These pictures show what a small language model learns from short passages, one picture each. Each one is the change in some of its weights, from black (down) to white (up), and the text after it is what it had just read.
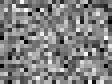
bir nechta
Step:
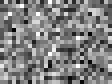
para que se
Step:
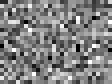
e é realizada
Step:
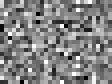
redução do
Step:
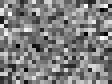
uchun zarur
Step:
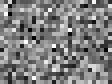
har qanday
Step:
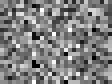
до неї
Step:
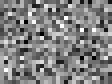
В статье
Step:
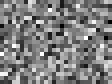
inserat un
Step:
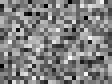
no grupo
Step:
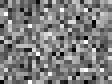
the fact
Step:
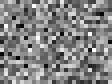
por mercado
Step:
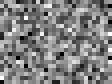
de a opta
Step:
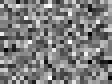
a importância
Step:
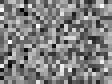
In this
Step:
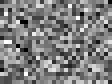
op dit
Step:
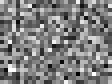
für Schüler
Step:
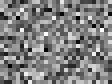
tuzi bilan
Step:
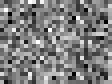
conclusión se
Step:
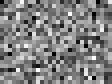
el desarrollo
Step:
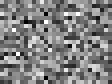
modulação dos
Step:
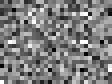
в том
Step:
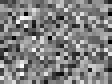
лет и
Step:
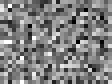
una fonte
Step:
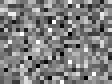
para explicar
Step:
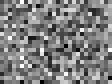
las relaciones que
